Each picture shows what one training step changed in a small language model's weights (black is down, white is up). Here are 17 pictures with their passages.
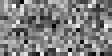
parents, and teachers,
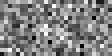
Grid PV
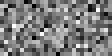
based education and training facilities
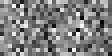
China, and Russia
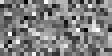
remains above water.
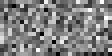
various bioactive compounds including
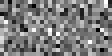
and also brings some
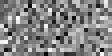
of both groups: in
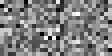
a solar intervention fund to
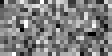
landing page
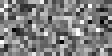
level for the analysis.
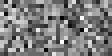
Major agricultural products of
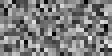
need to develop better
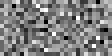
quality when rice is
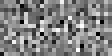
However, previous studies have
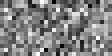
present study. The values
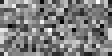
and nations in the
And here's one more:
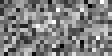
present study and the absence
